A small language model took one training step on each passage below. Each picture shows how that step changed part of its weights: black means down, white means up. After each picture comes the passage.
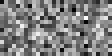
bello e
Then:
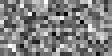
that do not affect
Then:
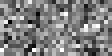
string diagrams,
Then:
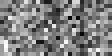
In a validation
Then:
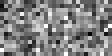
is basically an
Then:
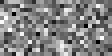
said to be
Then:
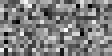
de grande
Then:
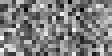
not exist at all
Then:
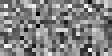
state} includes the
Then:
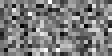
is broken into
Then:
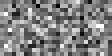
the a {\it
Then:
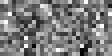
and extension spaces. A
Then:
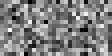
the contravariant
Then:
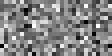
find $a_\ell
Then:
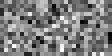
these models to the one
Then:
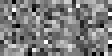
value plots for the
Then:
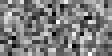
in the relevant
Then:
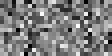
operator associated with the control
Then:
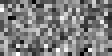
assuming the flat
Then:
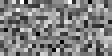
été d'un
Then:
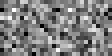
is found that for phase
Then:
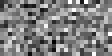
of the Sun,
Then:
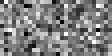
moral ou
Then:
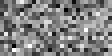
is no greater than
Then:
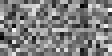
on hermitian
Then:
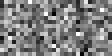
coordinates, if
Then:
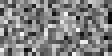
example, the larger the
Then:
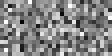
\leq i<j
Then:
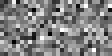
n$ are observed at
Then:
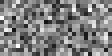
histogram (with
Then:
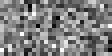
occur through the
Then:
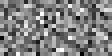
connected components, denoted
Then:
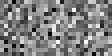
quantities vary.
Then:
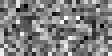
gets a relation of
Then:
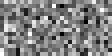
into $k$
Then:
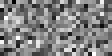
We took this effect
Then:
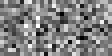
can be ommited
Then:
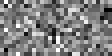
be worth
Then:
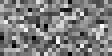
years from
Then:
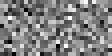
битва и
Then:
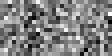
the functions $\bar
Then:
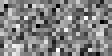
contribute to this
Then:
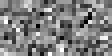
experience in
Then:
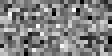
$P'$ of the
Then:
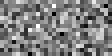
at the time of the
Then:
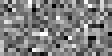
windings but has
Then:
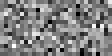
p-h symmetry around
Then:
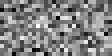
an OHCA
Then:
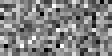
all $\q\in
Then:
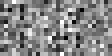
\quad N+2
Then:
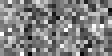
the consequence of the
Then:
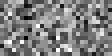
not allow a period to
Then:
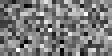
práctica en
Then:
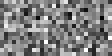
for $x\in
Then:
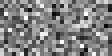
absorbed and
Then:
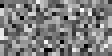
suscita y de
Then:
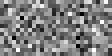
is to discretize
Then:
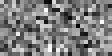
a contradiction:
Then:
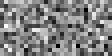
with $\theta =
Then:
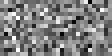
model. This model is
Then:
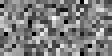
other internal structures
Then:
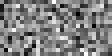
NV centre
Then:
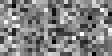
Thus, we have the
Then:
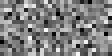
more inexplicable
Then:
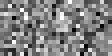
operator decided by
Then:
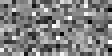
field variable $\psi$
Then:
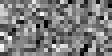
by organizational,
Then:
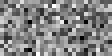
So, Is
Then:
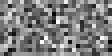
of the system, such
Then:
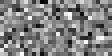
which are inspired
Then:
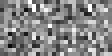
\cdot ( f
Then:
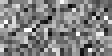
concepts. To
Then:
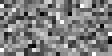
in units of the
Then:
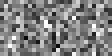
but do not need the
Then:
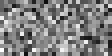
explaining the
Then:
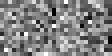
the case of the finite
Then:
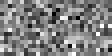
of the local cell problems
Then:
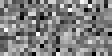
sparse. In
